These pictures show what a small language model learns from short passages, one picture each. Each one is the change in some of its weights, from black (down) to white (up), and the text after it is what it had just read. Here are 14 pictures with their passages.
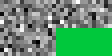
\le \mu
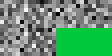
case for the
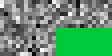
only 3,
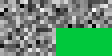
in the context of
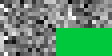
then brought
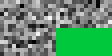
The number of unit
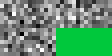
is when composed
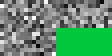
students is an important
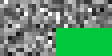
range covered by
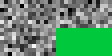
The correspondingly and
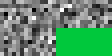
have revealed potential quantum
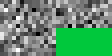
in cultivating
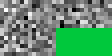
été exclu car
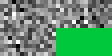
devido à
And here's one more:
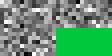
no primeiro
